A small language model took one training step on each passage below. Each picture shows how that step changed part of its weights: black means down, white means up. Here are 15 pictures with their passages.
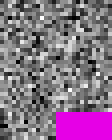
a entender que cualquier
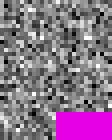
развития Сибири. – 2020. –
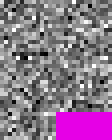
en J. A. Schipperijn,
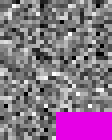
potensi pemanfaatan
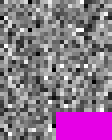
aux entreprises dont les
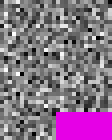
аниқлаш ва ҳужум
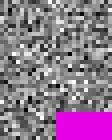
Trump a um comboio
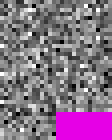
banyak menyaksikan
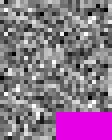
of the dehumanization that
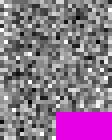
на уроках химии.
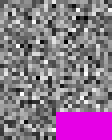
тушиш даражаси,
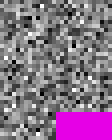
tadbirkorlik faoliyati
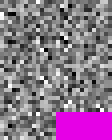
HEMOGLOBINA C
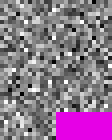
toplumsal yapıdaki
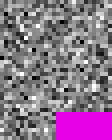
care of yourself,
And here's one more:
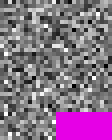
zake der volstorting
